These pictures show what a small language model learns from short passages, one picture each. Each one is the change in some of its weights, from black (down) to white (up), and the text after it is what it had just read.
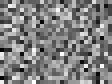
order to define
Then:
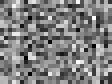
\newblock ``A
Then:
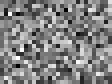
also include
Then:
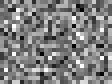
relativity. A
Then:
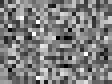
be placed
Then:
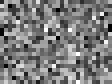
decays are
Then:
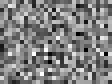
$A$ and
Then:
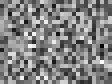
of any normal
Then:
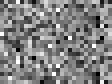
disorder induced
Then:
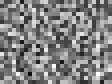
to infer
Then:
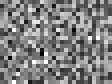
of degree
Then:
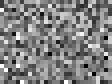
it would be
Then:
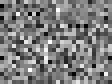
clear from above
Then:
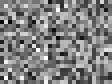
imply that
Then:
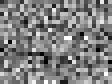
we give the
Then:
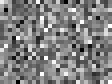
are square
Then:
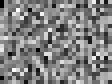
detection using a
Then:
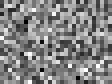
the transformation,
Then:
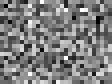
together with
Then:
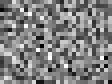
coupling for
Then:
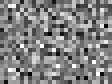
$\lambda$ and
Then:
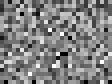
between a dependent
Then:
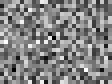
that $I$
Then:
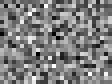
function satisfying
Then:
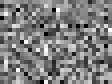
clear. The
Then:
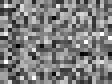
the number of
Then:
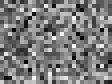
related to the
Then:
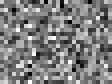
testing in
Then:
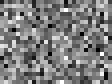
We use three different
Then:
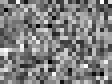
gets highest
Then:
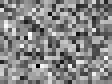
series graph for
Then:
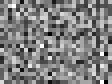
$\beta$ for
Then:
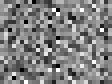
The strategy
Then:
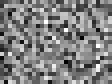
as much to
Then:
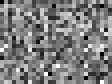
The problem we are
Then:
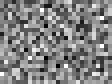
often the
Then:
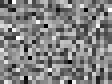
may not be as
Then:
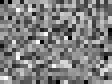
given in Table
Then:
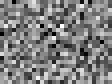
those from
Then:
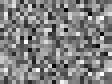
for $m <
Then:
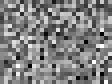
and the $\Gamma
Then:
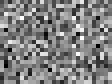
properties with various
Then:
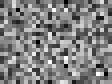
by setting for
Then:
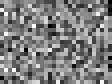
us, as in
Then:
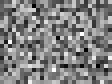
is called the
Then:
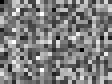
\\ \hline
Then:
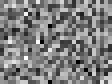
\nabla$. To
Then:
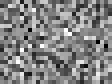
to obtain such
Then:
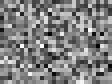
and $\beta$
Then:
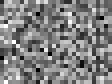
Proposition 5,
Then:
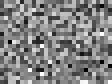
the condition of
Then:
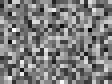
column of the
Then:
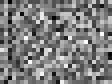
The field is
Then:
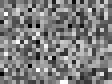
using stellar
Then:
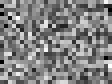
and provide a
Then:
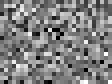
the event
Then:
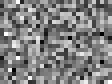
in the form
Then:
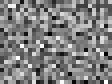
$\alpha$ in
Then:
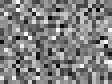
first step in
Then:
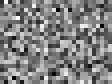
as a distance
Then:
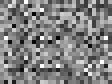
this case of
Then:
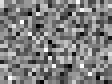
no competing
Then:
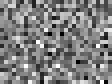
$u$ is
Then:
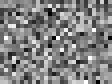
moment only;
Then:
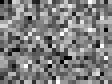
total cost for
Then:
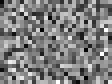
there were a
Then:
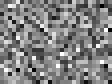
a point will
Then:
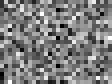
rotation and the
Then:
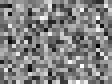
Case I.}
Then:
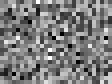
\kappa$, since
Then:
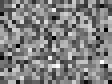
a radial
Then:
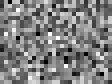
obtained by the
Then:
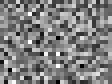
distribution function of
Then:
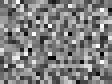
maps over the
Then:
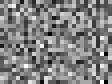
$\beta$ is
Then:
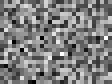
in number theory
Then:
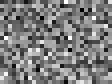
are inbred
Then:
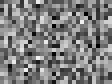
\item $G
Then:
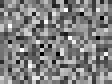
of h}, we
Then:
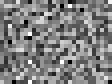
KGs as
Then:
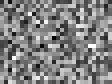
corrections of any
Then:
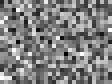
are discussed in
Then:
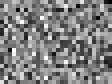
design that is
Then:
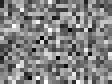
program. This
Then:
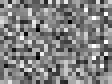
location and
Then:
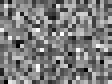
The next
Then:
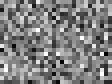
$ if $ x
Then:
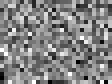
$w$ and
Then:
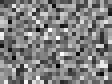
underlying system
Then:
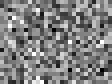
not strongly
